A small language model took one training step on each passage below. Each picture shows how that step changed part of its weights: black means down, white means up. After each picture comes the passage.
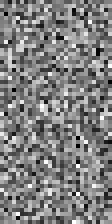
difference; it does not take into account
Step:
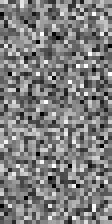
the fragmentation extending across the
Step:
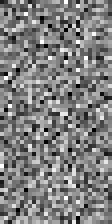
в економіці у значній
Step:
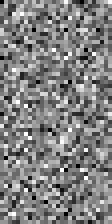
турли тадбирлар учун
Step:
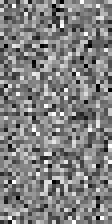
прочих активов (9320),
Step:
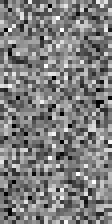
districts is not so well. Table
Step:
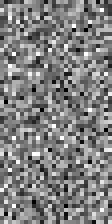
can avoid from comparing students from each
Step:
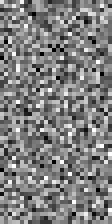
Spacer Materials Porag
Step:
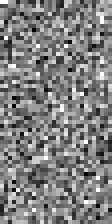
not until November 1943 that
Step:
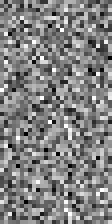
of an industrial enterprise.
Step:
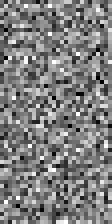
kecha so‘zi payt
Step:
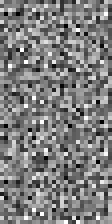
publicznego*)⁹. W
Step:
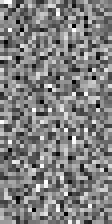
teacher's TPACK profile, this
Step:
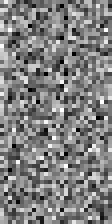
dualism, uncertainty,
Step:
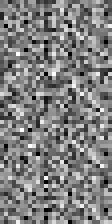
Research data repository inventories
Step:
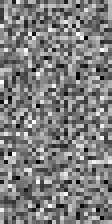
та органістичну.
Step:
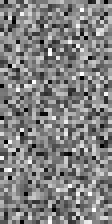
and dried in vacuum to constant
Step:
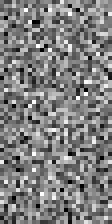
of desmodium seeds.
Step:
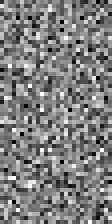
highlights how geopolitical interests
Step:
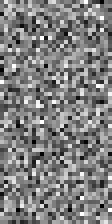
Este ectoparazită pe
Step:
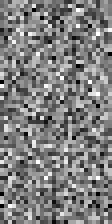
B metais, imergindo A em
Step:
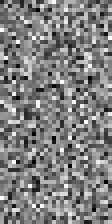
force participation rate in Nigeria has
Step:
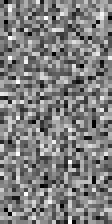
standard in the emerging society, so
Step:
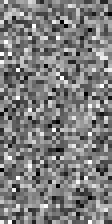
disjonction importante entre ces
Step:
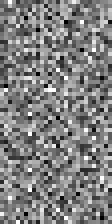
"analytical procedures help
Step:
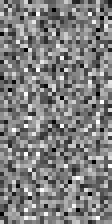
qilib, bu masalani amalga
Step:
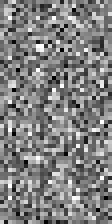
is said not to have given an orderly
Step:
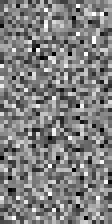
and soil composition had played significant role
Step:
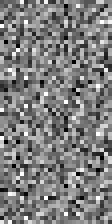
centres where adequate expertise is
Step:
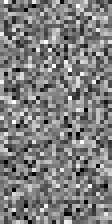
з одного місця
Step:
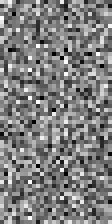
eksport salmog‘i
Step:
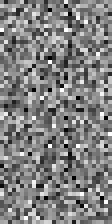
современного этапа
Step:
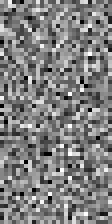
Çizgi film destekli
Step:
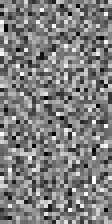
and planetary positions in the birth
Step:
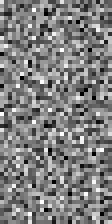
highest effect on the preference of consumers
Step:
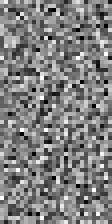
mendapat siksaan yang
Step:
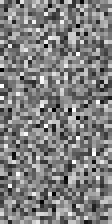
clearly visible in the table
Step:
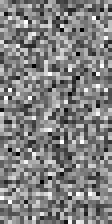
и образовании : IX
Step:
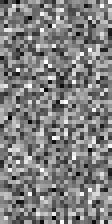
de los estudiantes, el profesor
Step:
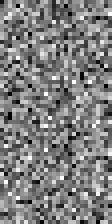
effect on Income Distribution
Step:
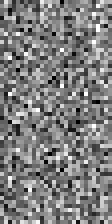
is reached in it, in labor
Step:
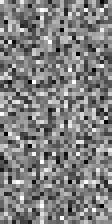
This section outlines actionable
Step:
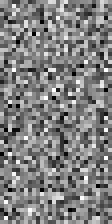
записей и вход в
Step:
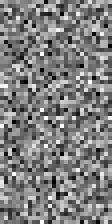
platformalarni yaratish,
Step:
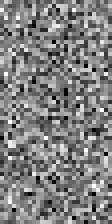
of the most critical risk factors for
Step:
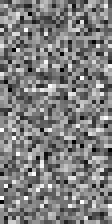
– Não Does the religious
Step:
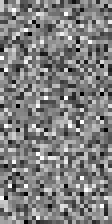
vernetzen Lebensräume
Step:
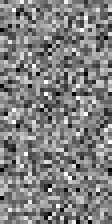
билан юз берган
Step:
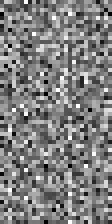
Agency of Information and Mass
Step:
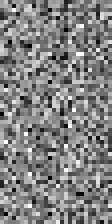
чекловлар кўп
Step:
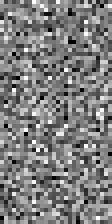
века (Spasov *et
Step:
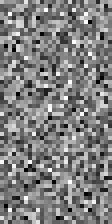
close to 1, as shown in table
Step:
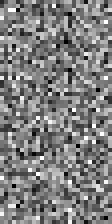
to the field of education by understanding the impact
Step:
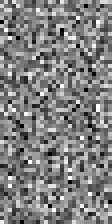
geen vraag vanuit
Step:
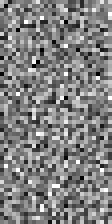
Clemens y August
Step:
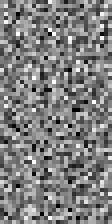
– як вони себе
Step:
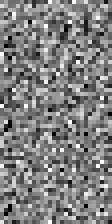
: монографія. URL
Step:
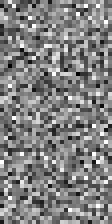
sentences are by construction very different.
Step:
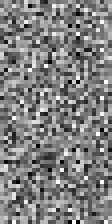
actually causal. It will
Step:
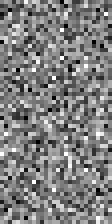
of spectators and stakeholders,
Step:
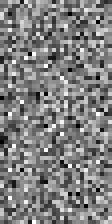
mixed test portion into the dish.
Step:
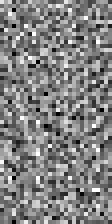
ayniqsa, yoshlar
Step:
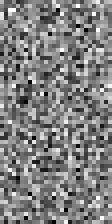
foster innovation, expand the
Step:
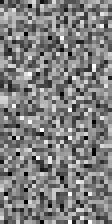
the situation with the relationship marketing in online
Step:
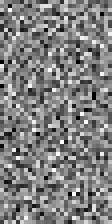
in this study. The design utilized and described
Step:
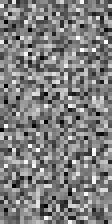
the type of adulterant).
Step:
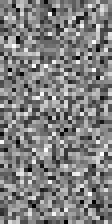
tech Publishers, Digital
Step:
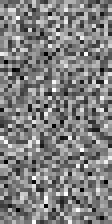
Environmental Determinants,
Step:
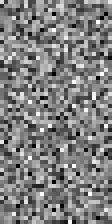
the point of view of the safety of
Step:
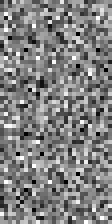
authors contributed to the interpretations
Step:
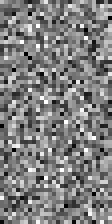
que el modelo robótico
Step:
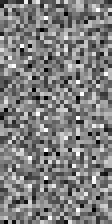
and academic performance by introducing a
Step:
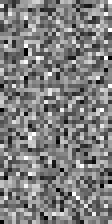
si pemahat vis a vis dengan
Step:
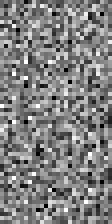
et al (2019), *Proposition
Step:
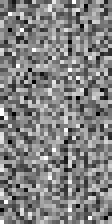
НА ПОВЫШЕНИЕ
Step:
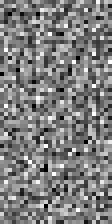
may be overshadowed by their
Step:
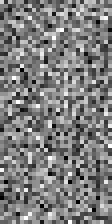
The therapeutic agents based on
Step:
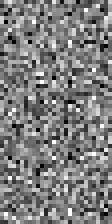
chemicals used were reagent grade
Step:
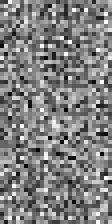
be used to assess variables. RESULTS
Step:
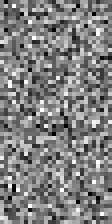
followed by a gradient to 13%
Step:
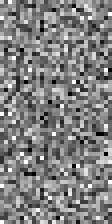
amount of error between the algorithm's
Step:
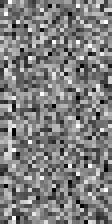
products provided to tourists can also be
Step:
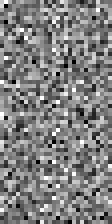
їхнього рівня
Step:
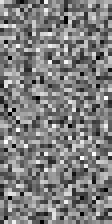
Anthropometric Results The variables
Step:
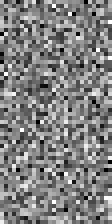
speech, not writing, which
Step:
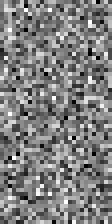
learning techniques have been plotted in Figure
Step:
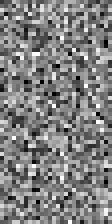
Health Research Journal home page:
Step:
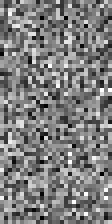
Google Play Store
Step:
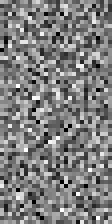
bilishga, bilim saviyasini
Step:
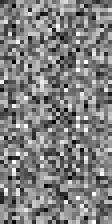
уларнинг ўқиш ва
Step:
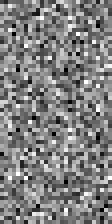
direct identifiers such as a full
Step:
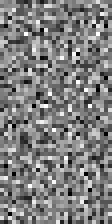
Stamp (2008) define Green
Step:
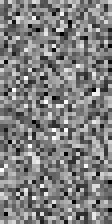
3. Small Water Plane
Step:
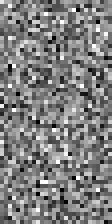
excess energy in industries when generation
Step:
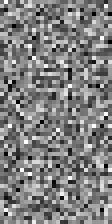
e tratamento. **Acta
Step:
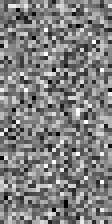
of the complexes. Keywords :
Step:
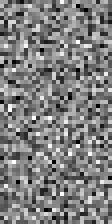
Jomiy esa maktubot
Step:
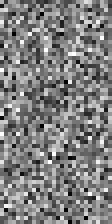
primarily to educators because they can help
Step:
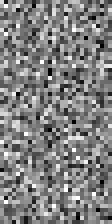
судга фуқаролар ва
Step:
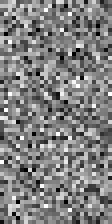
Children who consume alcohol
